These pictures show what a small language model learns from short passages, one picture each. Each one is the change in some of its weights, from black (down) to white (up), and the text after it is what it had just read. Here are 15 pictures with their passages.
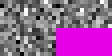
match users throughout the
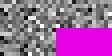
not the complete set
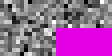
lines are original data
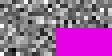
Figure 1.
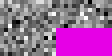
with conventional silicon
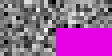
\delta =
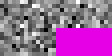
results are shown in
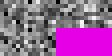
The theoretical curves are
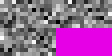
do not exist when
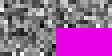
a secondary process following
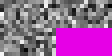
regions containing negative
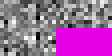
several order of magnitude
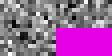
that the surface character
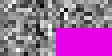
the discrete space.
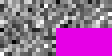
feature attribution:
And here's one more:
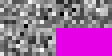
to be implemented at
